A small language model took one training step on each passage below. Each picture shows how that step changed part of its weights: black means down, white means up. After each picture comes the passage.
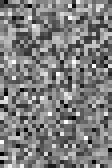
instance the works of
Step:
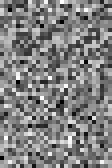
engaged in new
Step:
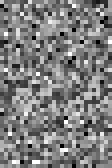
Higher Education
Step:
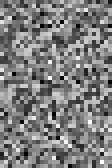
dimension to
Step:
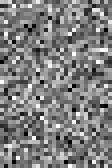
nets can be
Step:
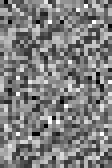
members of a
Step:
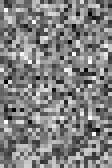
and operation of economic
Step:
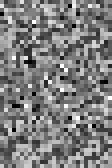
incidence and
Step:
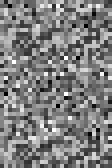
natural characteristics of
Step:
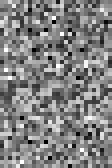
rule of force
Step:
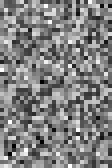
years ago and
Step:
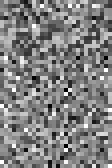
may be a
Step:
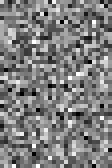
gain. The
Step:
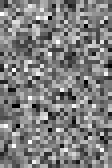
PDX derived
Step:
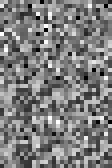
affective side
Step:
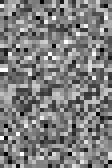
additionally provides users
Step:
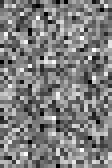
local shear
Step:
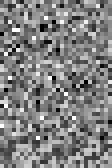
26 both gave
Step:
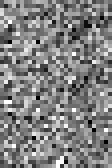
in which only
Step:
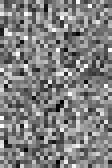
using input devices,
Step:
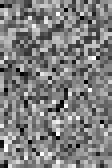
core capital at its
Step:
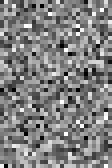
emotions, resulting
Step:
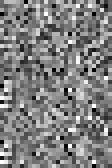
this competitive
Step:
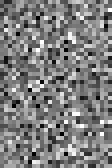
(RI) services
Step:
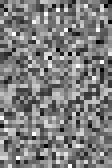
generator and
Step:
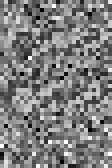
visiting has a
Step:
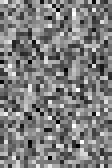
the stationary
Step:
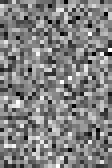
of Pharm.
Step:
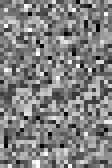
villi in
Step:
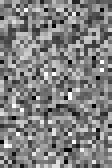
with a total of
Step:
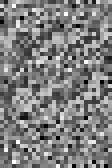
States to achieve
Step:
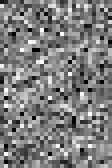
11 Structure of
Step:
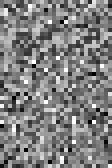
due to the combination
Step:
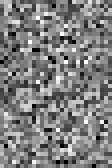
L T C R
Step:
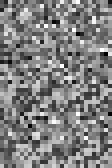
on the latest
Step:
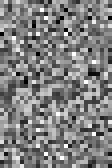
is an important concept
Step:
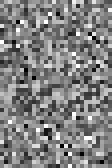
acquisitions with
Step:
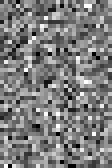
present contribution represents
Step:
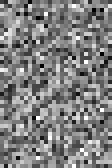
Finite State
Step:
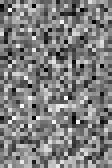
SoA Structure
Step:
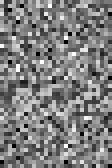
are not special education
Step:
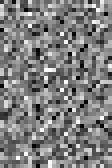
paid plans
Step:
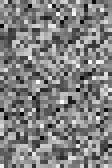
situation, find
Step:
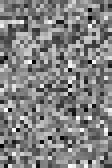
was found in this
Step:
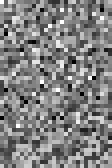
south, the
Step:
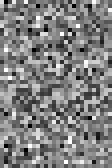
rats in group
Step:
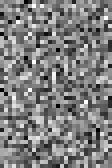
of humanity's
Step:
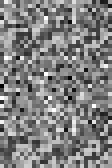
the final amount of
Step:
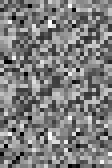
without objective sensory
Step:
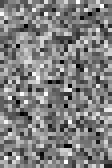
constant voltage
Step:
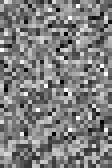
then this might result
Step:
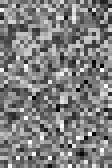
the experiment, using
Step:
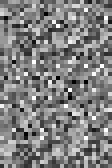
there is a strong
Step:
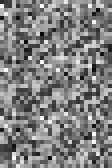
realization of the
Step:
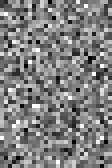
Not provided
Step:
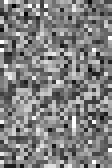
and the organic
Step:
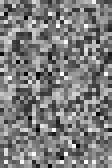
that “for”
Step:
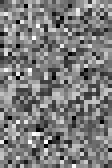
checked through
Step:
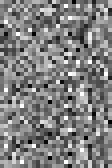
this paper.
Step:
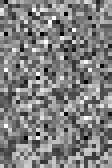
Gender Gender
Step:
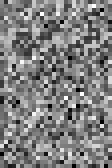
carrying out
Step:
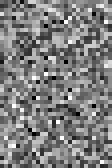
observing a shift
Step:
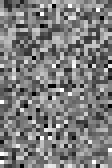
offer the best
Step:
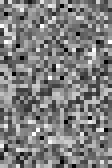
access route
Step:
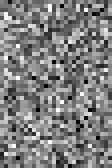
construct a
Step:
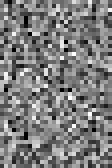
tail) or
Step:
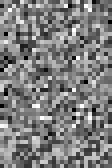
zhao +
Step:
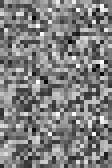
significance value of
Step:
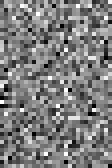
In this aspect
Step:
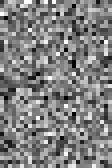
In addition, this
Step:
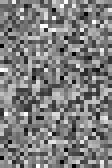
established effective value
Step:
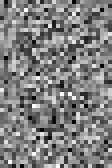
with IIS
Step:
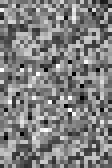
the thermal events occur
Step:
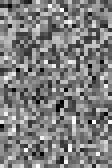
on to the
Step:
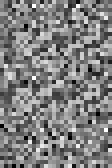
and their structural
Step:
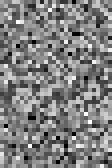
in incremental
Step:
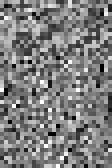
against grey
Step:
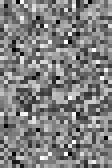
a significant positive impact
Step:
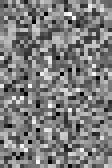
rainfall per
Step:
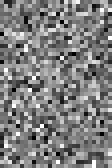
bond) and
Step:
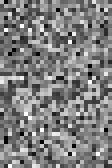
was degassed
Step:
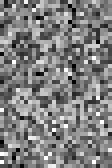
To determine the level
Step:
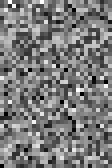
out to determine the
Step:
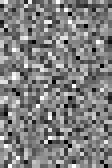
abdomen with
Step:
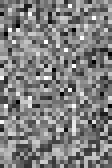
the glaze
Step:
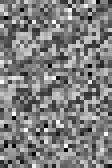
There was much
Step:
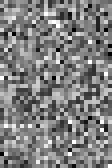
water and fraction
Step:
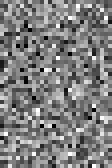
this method. This
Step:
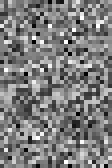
instants for the
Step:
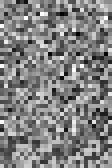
the message,
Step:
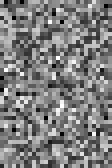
accessibility of learning
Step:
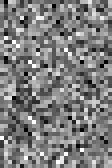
under grant
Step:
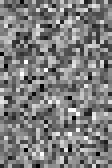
to deliver
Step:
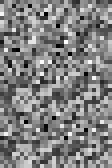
diseases, unless
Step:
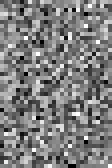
to allow machines
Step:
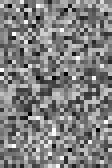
use of digital media
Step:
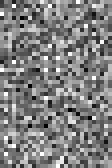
elements present in the
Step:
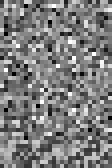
were followed till
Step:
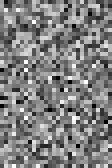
and meet the needs
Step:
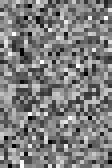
virtual environment that
